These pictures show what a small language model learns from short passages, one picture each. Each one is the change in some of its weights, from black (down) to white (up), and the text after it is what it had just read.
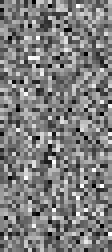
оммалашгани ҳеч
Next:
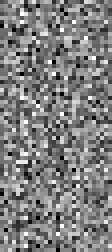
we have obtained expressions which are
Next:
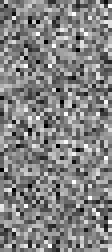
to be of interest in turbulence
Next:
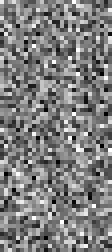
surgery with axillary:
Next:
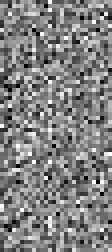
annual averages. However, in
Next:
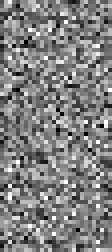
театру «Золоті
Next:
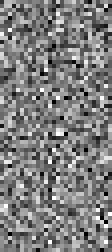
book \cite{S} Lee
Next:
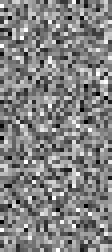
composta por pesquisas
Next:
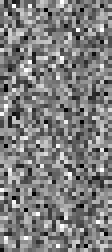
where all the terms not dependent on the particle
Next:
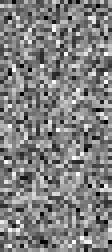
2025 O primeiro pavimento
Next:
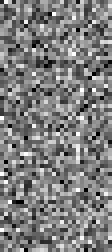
el marco de la primera
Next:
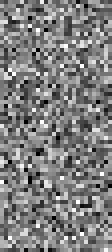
inverse magnetic catalysis effect
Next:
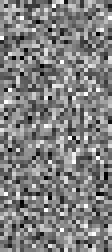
China Chopper, OwaAuth
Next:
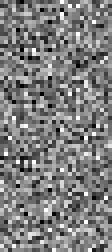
токининг минимуми
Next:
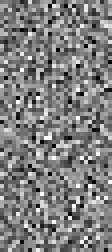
T_0} \end{equation}
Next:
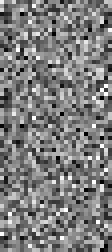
додаткові виклики
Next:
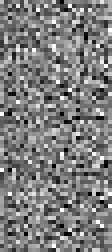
мақсад қилиб
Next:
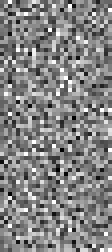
состояния научной
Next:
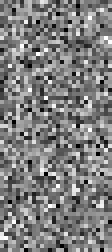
raw PSM images of the
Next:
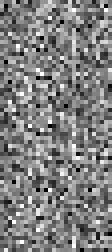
Cultural Research, the survey
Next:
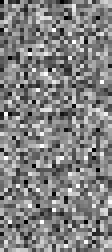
manusia mendapatkan
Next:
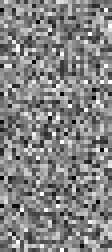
акустики позволяют
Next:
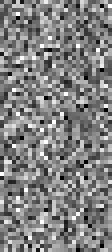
reducir la vulnerabilidad
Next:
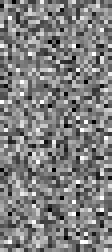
Inklusion In diesem
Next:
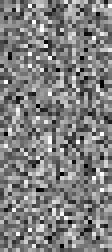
Color features help to
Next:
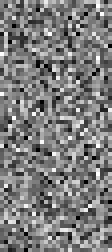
baik secara sederhana
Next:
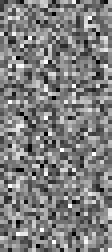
for many applications, more work is
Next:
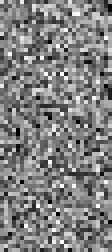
before any shock heating. Gas at
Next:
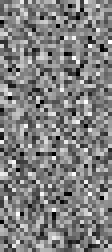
general form \begin{subequations}
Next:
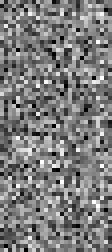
This result implies that the leading
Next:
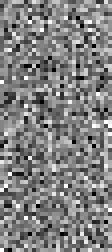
8ª bassa 68 Una
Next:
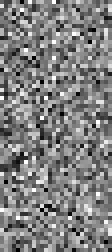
$\chi^2$ values were 3.8 and
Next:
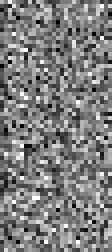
points are being captured at lower
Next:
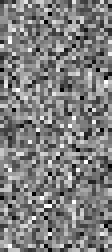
Lorentzian shape.
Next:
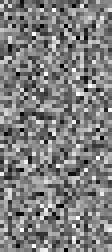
visitare la tomba del
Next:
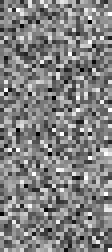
and return probability, for both
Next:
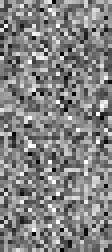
the fitting, as the fitting
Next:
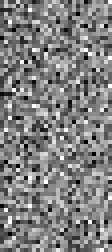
bu tarixiy haqiqat
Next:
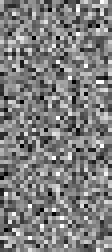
high-resolution counterparts.
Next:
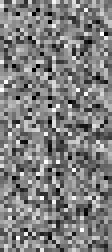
write to memory\; } } }
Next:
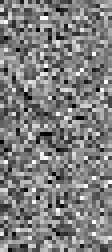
yang memiliki akses
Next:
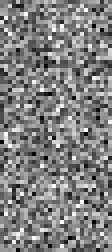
herramienta práctica y
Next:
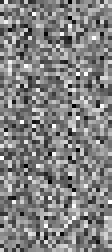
agar dapat pula untuk
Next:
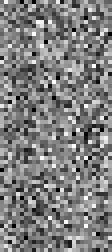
faxriy professori,
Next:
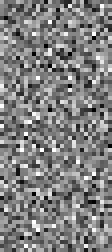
acontecendo nas provas
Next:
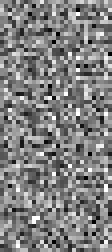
M NaOH eingestellt.
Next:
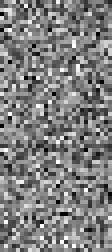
heyranokê ye. Her
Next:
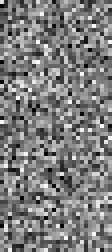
is well suited to tracking the
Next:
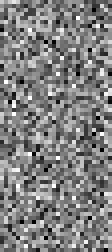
above relation, one can easily
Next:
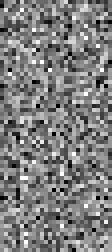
new critical exponents. The
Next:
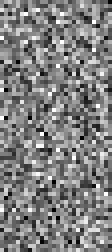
\jour Nature \yr 1991
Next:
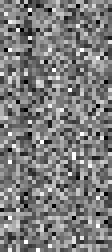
bu nafaqat dars
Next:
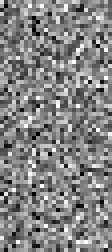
\item Extract out those models
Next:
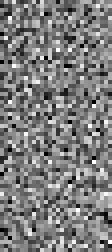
werden. Nach den ersten
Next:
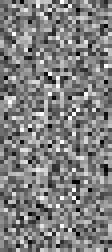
a repulsive part with constant
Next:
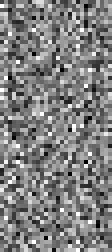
em diminuir o tamanho do
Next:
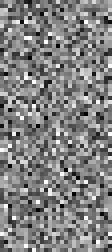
old fox¹¹.
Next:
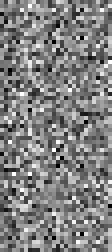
same as above because they only depend on
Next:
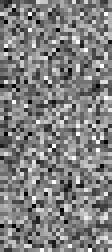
from the fifth most significant position
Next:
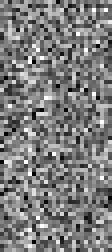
the moments at the hip and
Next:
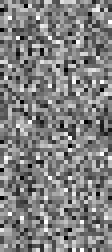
вызывают у поэта
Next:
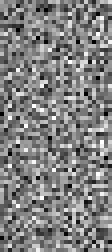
beradi. Har bir inson
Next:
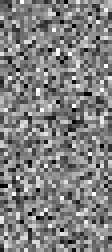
scales. The computational methods to
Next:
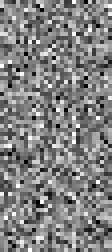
Spin}(p)\times B{\rm
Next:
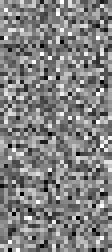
анализа стали понятие
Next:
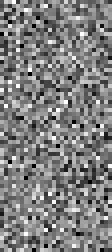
of two-body decays.
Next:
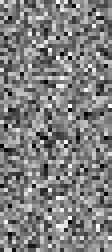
The dashed and dot-dashed
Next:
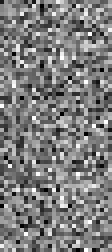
Такі екосистеми
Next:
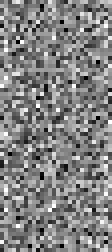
revisão sistemática,
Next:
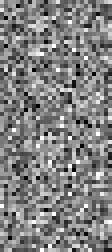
beradi. Nofilologik
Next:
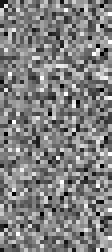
CAPEX by approximately
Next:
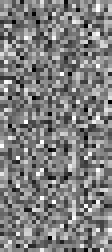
PTT. Para melhor
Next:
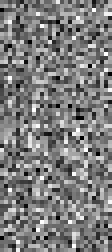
Yuksak ma'naviy
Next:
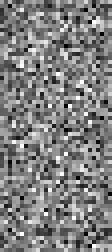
Adam optimizer. Under
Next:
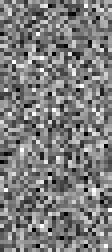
the \ac{TT} language
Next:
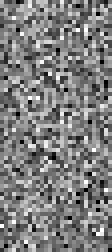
summary, part of the
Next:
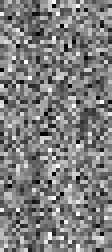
cargo efetivo, sem
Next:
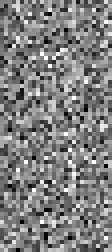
e deve ser reconhecida e
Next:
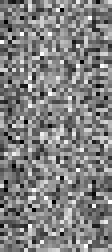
va iqlimlashtirish borasida,
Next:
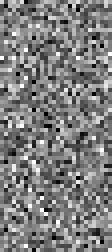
in the TG regime for attractive
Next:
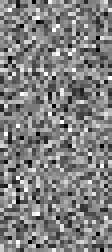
time steps. The computational
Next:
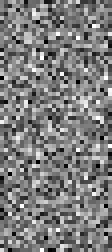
flare footpoints during their
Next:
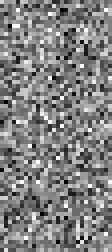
and Qwen3, recall increases
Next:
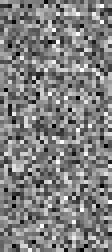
cross-docking. O objetivo
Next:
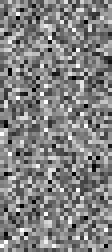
dynamique de la broche de la
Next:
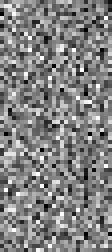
au droit, principe
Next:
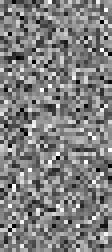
the time-dependent upper limit. It is
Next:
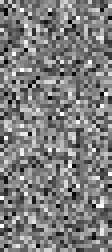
will prove the first of the identities
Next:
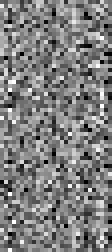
Leverington F. J., Loh
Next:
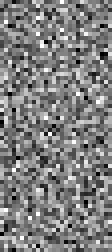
first observation on July 15,
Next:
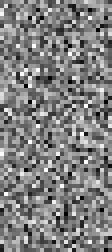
banks. Key words.
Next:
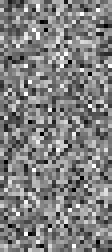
6. Адилова Г.А.
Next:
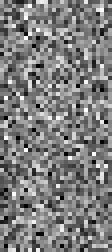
such cases, the data do not require the
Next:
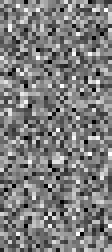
therefore we expect it to describe the
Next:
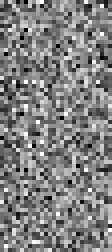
the models selected based on both data
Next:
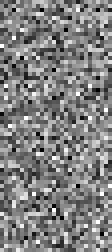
existing research focuses on
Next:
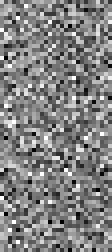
imaginário feminino que as
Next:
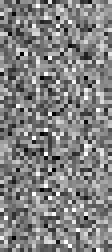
{author} {\bibfnamefont {W.}~\bibnamefont
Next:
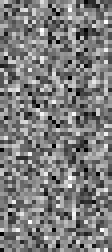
Schottky expression
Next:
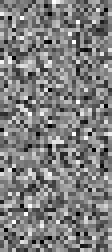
multiple solutions, we opt for the
